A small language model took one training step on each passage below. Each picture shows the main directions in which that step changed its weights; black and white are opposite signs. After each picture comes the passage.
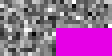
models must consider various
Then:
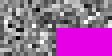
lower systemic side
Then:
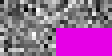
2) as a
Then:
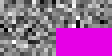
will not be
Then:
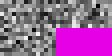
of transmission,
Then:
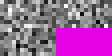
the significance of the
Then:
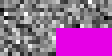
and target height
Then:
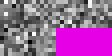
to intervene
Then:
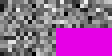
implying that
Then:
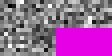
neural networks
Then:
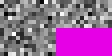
entropy for
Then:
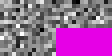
than 5%
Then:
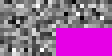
This work applies
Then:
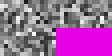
care beverage,
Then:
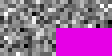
techniques have been used
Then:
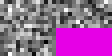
the degree of
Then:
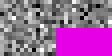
Birth According
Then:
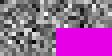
in his research,
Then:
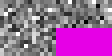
importance of thermal energy
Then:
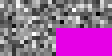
get pure
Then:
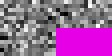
for market participants to
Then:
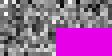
mode 2
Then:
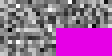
creation of the final
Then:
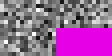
contracts, the
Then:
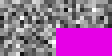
areas. Since
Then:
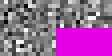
phonetic are
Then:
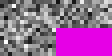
that combines
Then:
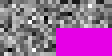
Both qualitative
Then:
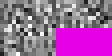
driers and
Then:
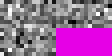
the illustration of
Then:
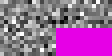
to Sound*
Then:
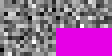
height. As
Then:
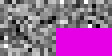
The first sensor
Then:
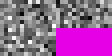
courtyard and
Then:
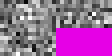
Our physical health
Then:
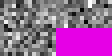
or managing
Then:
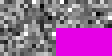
and SCAL
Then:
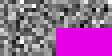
ideal is to
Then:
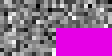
organizations have greater
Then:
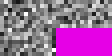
dispersion medium
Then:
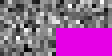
us through a
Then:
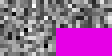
so Government
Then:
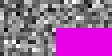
needs to be carried
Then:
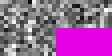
to recognize the
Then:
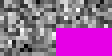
genetic issues
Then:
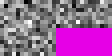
a much more
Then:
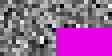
system. The
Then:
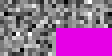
encoding of
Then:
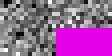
to listening
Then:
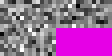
on C^*
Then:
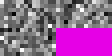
where local cultural and
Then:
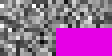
motives of
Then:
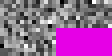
Working Group
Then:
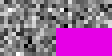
data analysis have been
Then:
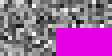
alongside traditional
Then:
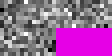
– it’s
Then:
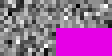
is to impose
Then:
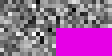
pain. Four
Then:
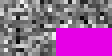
of PCO₂
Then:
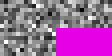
hybrid understanding, he
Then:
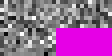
and back-end
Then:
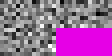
and she mentioned
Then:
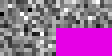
flow ($l =
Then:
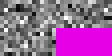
for every integer
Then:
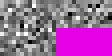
solution with regard to
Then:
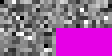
on the need to
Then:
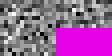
period (the past
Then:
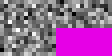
survey subject has role
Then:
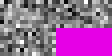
used the preservation
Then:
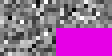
K is assumed
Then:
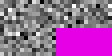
for this study is
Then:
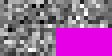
SE cell),
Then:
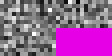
of 4 different
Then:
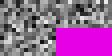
feedback in the
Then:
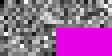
that perceived
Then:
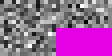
These findings highlight
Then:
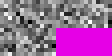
Locals think
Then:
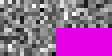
serious problem of
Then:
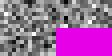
teachers perceive
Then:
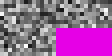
of typically
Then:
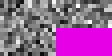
increases the flow
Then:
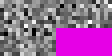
activities. A
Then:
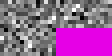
The state has been
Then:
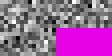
to be used in
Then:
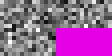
when the problem
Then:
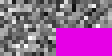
of the nodes
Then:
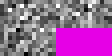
down expressions for
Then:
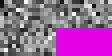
large (i.
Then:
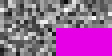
records of
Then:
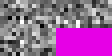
poly herbals
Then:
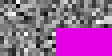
Increasing complexity
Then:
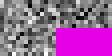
very sensitive when
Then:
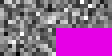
Data sharing is not
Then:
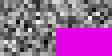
human health,
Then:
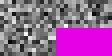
of the phenomenon
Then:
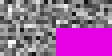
the geographic
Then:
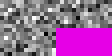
studies have been shown
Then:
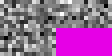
for the personality
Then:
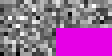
but it is not
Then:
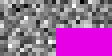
a digital leader
